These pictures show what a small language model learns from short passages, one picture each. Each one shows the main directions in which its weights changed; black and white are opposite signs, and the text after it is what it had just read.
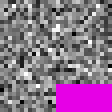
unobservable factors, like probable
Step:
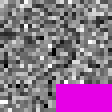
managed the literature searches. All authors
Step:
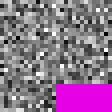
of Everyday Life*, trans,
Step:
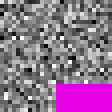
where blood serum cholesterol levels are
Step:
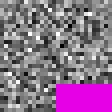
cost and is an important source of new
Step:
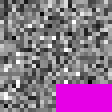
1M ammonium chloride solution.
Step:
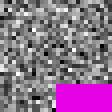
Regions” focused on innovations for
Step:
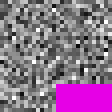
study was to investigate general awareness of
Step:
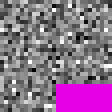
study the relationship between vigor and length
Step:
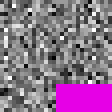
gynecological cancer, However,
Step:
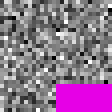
to recover the ontological status of the
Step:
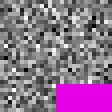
ECONOMY SECTOR
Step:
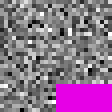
system architecture with a 10Mbit
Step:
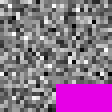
of PAL students, the study established that
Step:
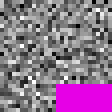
used in commercial biofloc production by
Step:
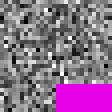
colonial crusade transforms
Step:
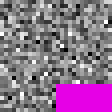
this context, the systematic evaluation of potential barriers
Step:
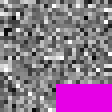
of the reuse distance. In a case
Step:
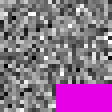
and tensions. Colin Heber
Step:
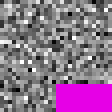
the extent that he is able to
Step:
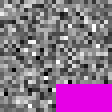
cross section in matter and neutron capture is
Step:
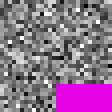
formation of nanotwins serves as a
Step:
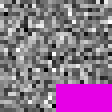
is shown with a red cross. Each red
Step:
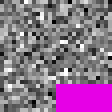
2]. However, implementing data analytics projects is
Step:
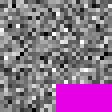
effort to achieve any particular performance threshold. In
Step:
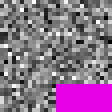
apoptosis) will be assessed.
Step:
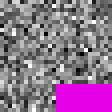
characterisation by chemical analysis, paper
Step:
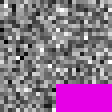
4.1. Trajectory of
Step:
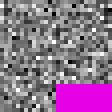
(C) low–high
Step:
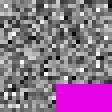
be useful to procurers of
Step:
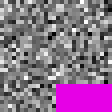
23 were males and 98 were females with
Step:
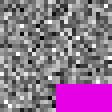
Rutvik H pandya
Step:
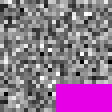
It was identified on the basis of IR,
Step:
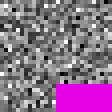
be analyzed. Appendix E Examples of
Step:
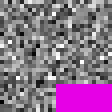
may cause errors in calculating classification accuracy
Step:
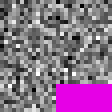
4th Quarter in the year,
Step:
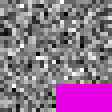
data set organization is visible to the users of
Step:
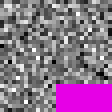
the significance of research in the field of
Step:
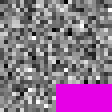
meant by “cocoyam”,
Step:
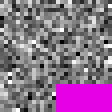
also 518 required. Therefore, a simultaneous
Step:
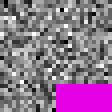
for the sole objective of attaining academic
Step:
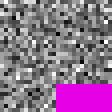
of diffuse liver diseases are characterized by a
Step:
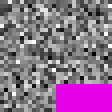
internal controls indicate presence of human RNA in
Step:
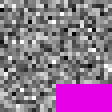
European universities) - posters -
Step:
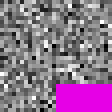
biomedical application in 0.18 μm
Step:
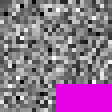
Markers Analysis of Biofield
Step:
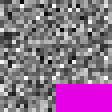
devices found the application in fields like healthcare,
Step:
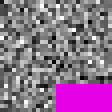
herb. This review article shows the comprehensive
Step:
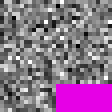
to technology. - **Exploring
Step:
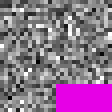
and 87 were female. The organs
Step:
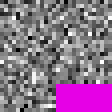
of Learning sessions during the experimental period, giving
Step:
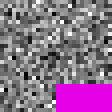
(8) describes the third constraint,
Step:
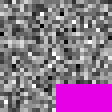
point tracking method. The robustness of this
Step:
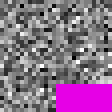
method used to analyze the data was descriptive
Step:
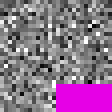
and HFpEF groups. While serum
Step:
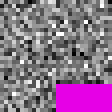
still, then it would need to have
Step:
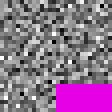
variability). Graphical techniques for
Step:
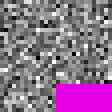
that a regulation that was comparatively less complex
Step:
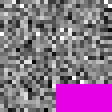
is then fixed as the extrudate
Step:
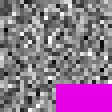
2,562 images were used, including
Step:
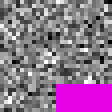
belief networks, sanitary
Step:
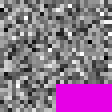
average users, while 0.7% were
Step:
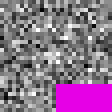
marginalized socially and suffer from
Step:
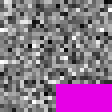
picking a preferred language to those
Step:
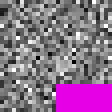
death and loss. The study further revealed that
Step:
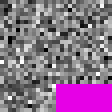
Purchasing Decision. *Journal
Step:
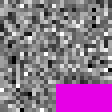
data on mpox-specific efficacy.
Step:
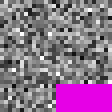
explained the "capital constraint
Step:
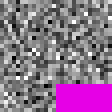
was no difference between Control, HPC,
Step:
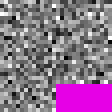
of cannibalism. The study
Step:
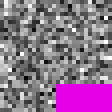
v at the same time. Thus, a
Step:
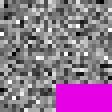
\rangle$ and probabilistic lower
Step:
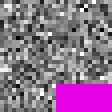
the beginning of the titration. This shows
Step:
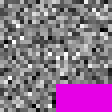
percent water ice can be detected. Further
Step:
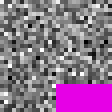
repertoire, issues of
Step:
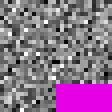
TAH, BSO, OMT
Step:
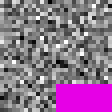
definition: Impact are “all the changes
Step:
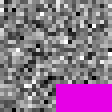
framework TR 68 (Part
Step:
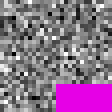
on the analyst from many aspects. The
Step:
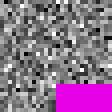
Open Broadband Access Networks
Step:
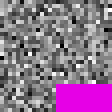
presence on social media websites, popularity
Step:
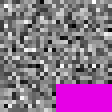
the “neck” in the middle
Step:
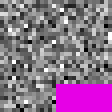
can be easily understood by people but not by
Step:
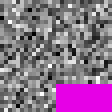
long-lived H₂ factories.
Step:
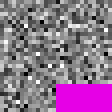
law[5] and is used by
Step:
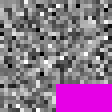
project steering committees.
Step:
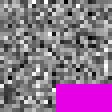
equation - $H' = S \sum
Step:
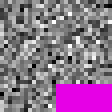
interviews with local stakeholders, and a literature review
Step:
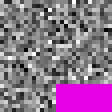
name. The implementation of TCP in
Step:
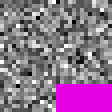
conductivity value increases over the entire temperature
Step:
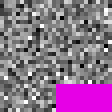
distinct patterns of political participation: it was negatively
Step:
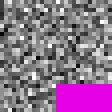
Administration Sphere Specialists' training
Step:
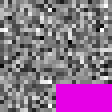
field offices were constantly informed by the
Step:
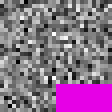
configured in passive mode, where
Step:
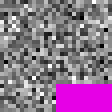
and structured material. However, we need more
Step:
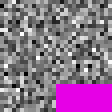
is exposed to the elements and has poor
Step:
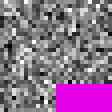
at the right time and at the lowest possible
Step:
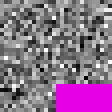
manage the situation alone during or outside crises
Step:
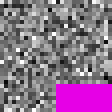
calculated based on formula $$n \geq
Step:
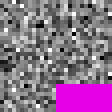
is approaching. 4. To view the
